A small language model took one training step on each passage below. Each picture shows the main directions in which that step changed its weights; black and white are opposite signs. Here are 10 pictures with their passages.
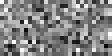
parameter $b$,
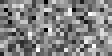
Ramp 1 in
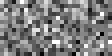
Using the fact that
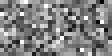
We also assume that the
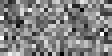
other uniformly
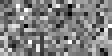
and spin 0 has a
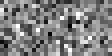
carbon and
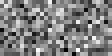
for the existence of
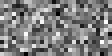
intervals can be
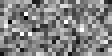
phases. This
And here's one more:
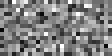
enables us to
